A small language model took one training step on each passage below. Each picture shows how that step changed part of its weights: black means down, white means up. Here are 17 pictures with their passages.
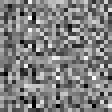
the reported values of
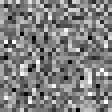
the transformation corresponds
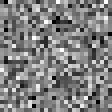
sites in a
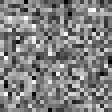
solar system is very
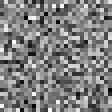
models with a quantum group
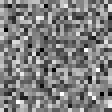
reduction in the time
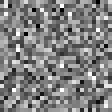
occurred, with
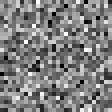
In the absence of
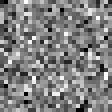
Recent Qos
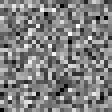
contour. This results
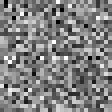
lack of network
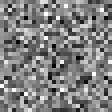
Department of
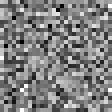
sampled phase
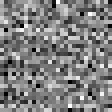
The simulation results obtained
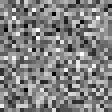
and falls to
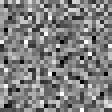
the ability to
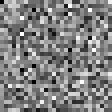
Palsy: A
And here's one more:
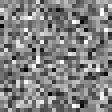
tree that has the
